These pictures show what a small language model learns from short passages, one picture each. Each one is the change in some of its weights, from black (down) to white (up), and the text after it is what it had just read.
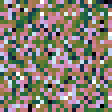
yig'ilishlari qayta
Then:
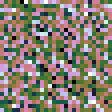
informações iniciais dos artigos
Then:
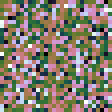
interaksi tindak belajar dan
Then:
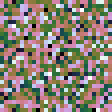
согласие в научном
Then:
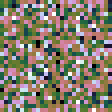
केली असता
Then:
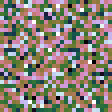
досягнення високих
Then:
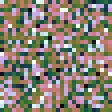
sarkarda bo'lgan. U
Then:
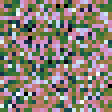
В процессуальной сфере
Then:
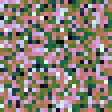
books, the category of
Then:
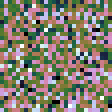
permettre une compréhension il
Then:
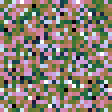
– иза презентских
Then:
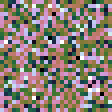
sais hidratados. Este
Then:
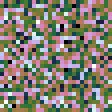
faoliyatini baholash va iqtisodiy
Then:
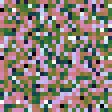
geeignet sind, wenn das
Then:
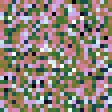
ТюмГУ в рамках
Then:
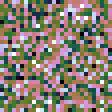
лексика, научный,
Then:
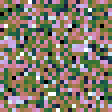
e dados online deixados por parentes
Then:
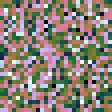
tilday "so'zlanuvchi"
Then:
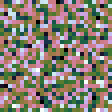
*Cum să iubești /
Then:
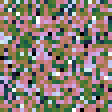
vaginal health Destacar os
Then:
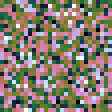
kategoriyaga tegishli
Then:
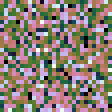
(SamDU) tel.
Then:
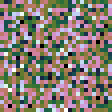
Graduada em Biologia e
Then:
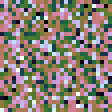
atendimentos se construíram,
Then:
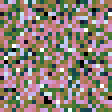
11 главы, несмотря
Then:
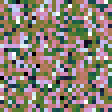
задачею при прийнятті
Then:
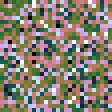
кўпол равишда бузишлик
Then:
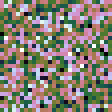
потенційного зловживання ШІ
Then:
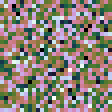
педагогического потенциала.
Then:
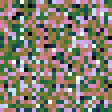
Pembangunan tersebut
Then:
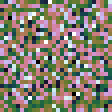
as taxas de desemprego e
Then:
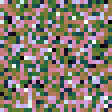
esses profissionais para atender
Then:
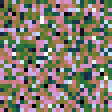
monitoringini joriy etish
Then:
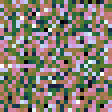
metodlarini zamonaviylashtirishga katta
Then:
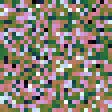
Chunki anjir o'zida
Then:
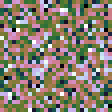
bólimi YUNESKO
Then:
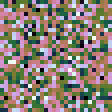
login, na maioria das
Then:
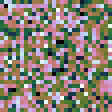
em pacientes hipertensos
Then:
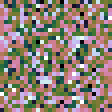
individual qobiliyatlarini aniqlash
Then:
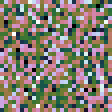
tuzish, muammoli
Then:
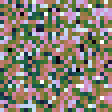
ação para melhorar as condições
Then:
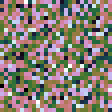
used in Alisher Navoi's
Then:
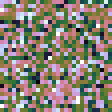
жараёнига жалб этиш,
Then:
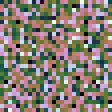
bindemedel utmanande.
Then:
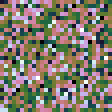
destaca Aury Lopes
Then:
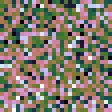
условиях. ¹ Большой
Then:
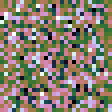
инновационные инструменты,
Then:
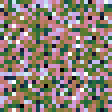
вантажів дозволить
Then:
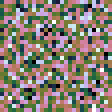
Yishan's argument differed
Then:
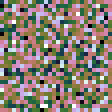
та їх впливу на функціонування
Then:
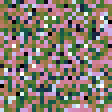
complexo e extremamente
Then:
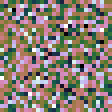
Άστρους του
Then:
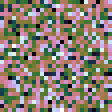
автомобильном транспорте
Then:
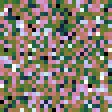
Valor Custos Diretos
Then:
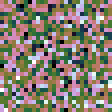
отражающих степень
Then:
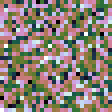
qismi, balki musiqiy
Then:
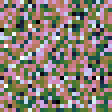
"Inklyuziv ta'lim:
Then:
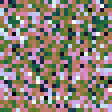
consiguió el crecimiento y
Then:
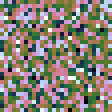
навантаження, яке передавали
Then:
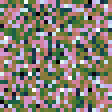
järkevintä viedä
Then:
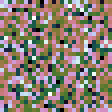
os lados são conscientizados e
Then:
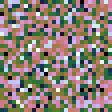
Spencer, 2006). Bullying
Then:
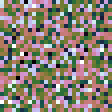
Ciencia y Documentación,
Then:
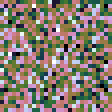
de asistir a la escuela
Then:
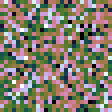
процессе производства, продвижения
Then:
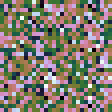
che verrà ripetuto appunto
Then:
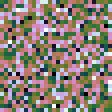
GRT. Regarding the
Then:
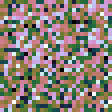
культур. Петрушка. По
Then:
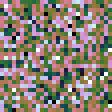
science focuses on the
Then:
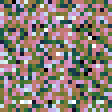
после того, как он
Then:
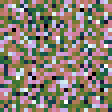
ça, se dire «j'ai
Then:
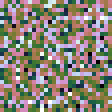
додаткове навантаження.
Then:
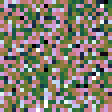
constata una cierta representación con
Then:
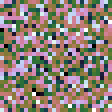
гарантом права власності.
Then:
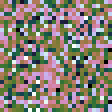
ще на початку 30-х
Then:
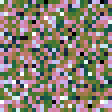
C, Berkowitz E,
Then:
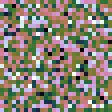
muhim pedagogik vosita hisoblanadi.
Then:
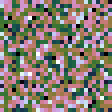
Con respecto al segundo de los
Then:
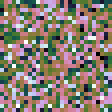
lo que muestra una idea de la
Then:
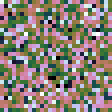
produs sau domeniu dat,
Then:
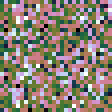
(выбираю продукты с
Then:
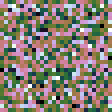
diversas barreiras para serem
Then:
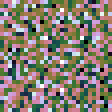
osnov. Hodnocení
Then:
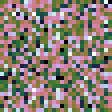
farqlarni ilmiy jihatdan
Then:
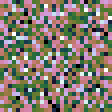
resurslari, oltin va boshqa
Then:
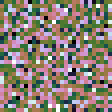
AWK ini, ada banyak
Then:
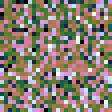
în conformitate cu noul
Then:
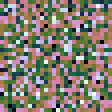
categorías de alto
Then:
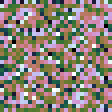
YECHIMI SIFATIDA
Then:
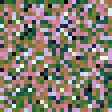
de OOB-controlerend of
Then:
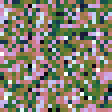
bo'ladi. O'rganish
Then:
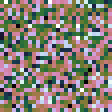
quyidagilarni keltirishimiz
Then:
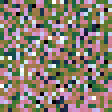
kurangnya daya pancar
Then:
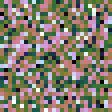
що жінки можуть бути
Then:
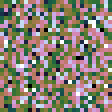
mavzularda iqtiboslar
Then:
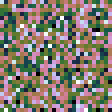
perusahaan harus mampu
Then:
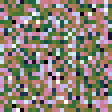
universidad, autonomía, cambio
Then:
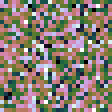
livros panorâmicos que
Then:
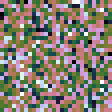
es Unternehmen, Hochschulen
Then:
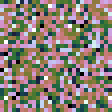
Загриценко и О.П.
